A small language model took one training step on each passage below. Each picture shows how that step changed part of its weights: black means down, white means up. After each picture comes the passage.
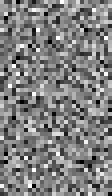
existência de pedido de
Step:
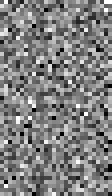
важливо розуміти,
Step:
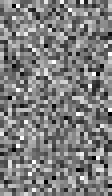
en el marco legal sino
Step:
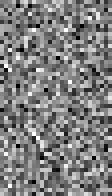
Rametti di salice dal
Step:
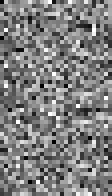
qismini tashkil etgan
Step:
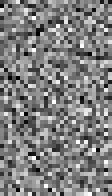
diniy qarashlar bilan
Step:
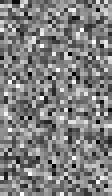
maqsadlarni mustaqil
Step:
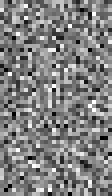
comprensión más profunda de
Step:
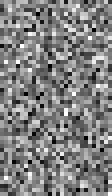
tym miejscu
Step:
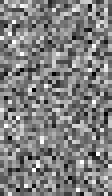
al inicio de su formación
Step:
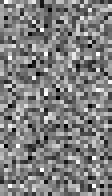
Autista (TEA),
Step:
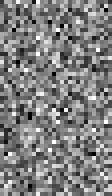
иригирана аблация
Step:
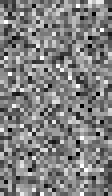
Bepalko V.P.
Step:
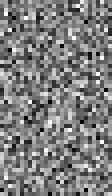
small business
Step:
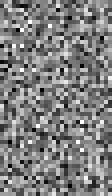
relativement à leurs opérations
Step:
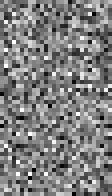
management system.
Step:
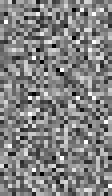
de coopération et de
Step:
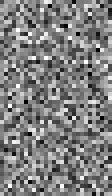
Sir Denis Mahon in
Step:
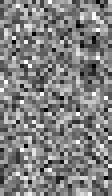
kita selidiki.
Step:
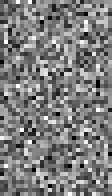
dalam implementasinya
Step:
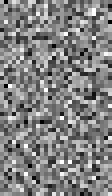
san‘ati o‘zining
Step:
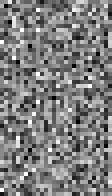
la diffusione del
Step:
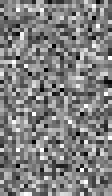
serie de medidas que van
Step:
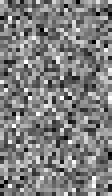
abordagem comunicativa da
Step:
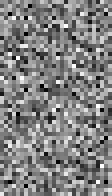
recent uitgevoerde
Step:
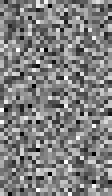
суду). Що ж
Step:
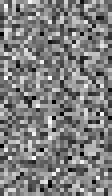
samping kanan kaki
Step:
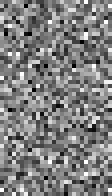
der Ergebnisse.
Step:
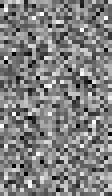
bo'lgan, hayot
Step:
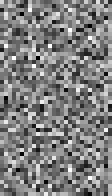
haqida tasavvur
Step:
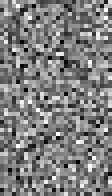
Evbasarov, K.
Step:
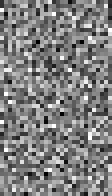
hay dudas sobre su
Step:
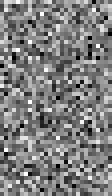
shaft* baru
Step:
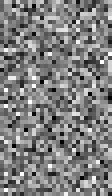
William Hanage,
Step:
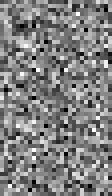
Educação Química no
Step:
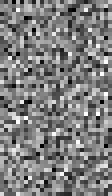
partes que se interligam entre
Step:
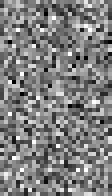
ámbitos principales de
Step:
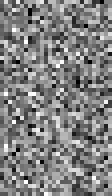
tahlili” kabi
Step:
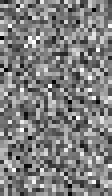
surilmoqda. Misol
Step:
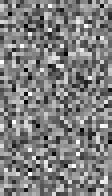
estatística e a generalização
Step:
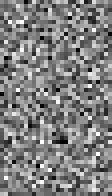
jahon miqyosidagi
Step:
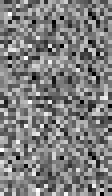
atuação em três
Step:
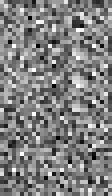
arquitectura de la
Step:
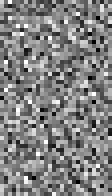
profesor, numerosos
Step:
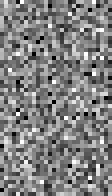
typhoid fever
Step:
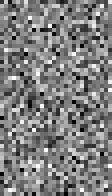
resultados mapeados poderão
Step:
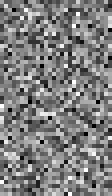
с этой патологией,
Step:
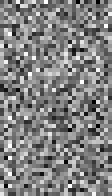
zo ver te gaan dat
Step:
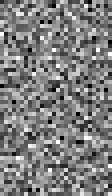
boshini siladi. U shoh
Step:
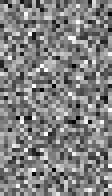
de etnografie și
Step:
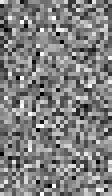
miqyosda ishlar olib
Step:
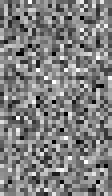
momento ainda tinha
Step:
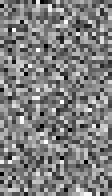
estão sendo tratados,
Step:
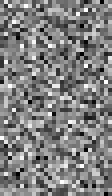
elk onderzoek
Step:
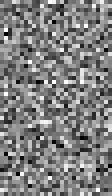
tashkil etish; -
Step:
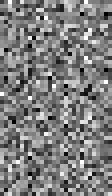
Манғыт журты
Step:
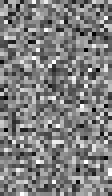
berpasir, hal ini
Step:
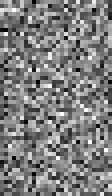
yilning mos davriga
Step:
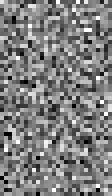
turmushning ertasini
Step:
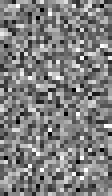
фазовий таҳлил ва
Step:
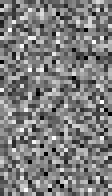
áreas degradadas por
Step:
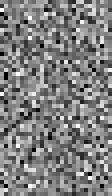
humanas (trato con las
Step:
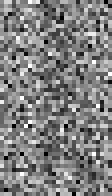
Suíço a estrutura
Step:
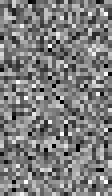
de la actualización de la
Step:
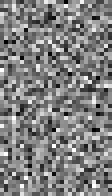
qiling. Kimnidir
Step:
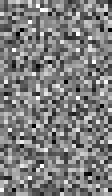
Muhammad Hakimxon
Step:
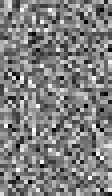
çekim olarak bilinen
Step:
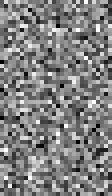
city of Caicó in
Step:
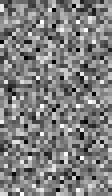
Гафуров Б.Г.
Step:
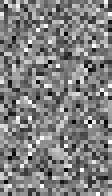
це також створило
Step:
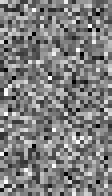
bu tuzoqqa,
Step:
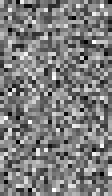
encherem-se de
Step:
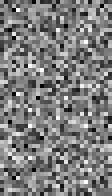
estudos que identificaram os
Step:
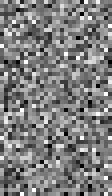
G N'Goala,
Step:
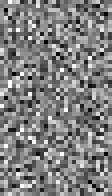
Associate Professor;
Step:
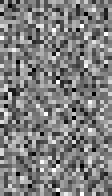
С. П. Бевзенка
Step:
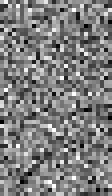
y redes sociales para el
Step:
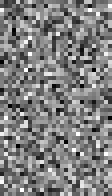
faaliyetleri için
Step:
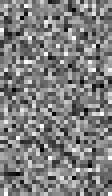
tornato a casa da
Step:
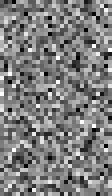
дар кори адув
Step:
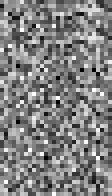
reference for company
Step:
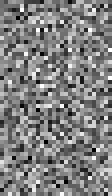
мировую экономику
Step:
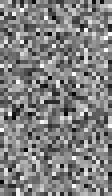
papel fundamental na
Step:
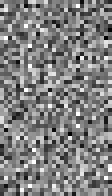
влияние современных
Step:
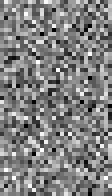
de 0 a 2 y puede
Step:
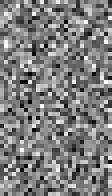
кўп омиллардан
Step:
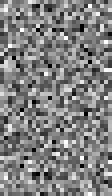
en œuvre du
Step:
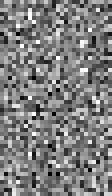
et plus largement
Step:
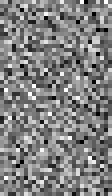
rada je da se ispita
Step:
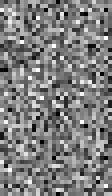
formations, créées
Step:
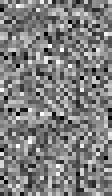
словах, их связи
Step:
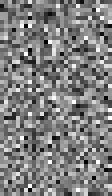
– Дата звернення:
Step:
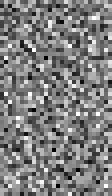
- RJ, aluna do
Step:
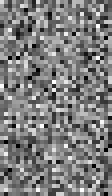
frequência de 1,2,
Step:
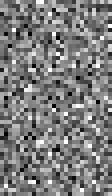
мусиқали драма
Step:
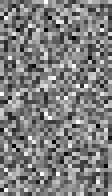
sentimientos nunca a
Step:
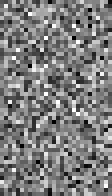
Bu borada xatolarga
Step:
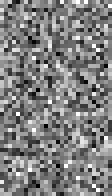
Articolului III,
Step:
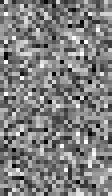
o artigo do doutorando
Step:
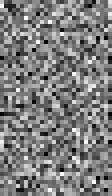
mumkin, deb dadil
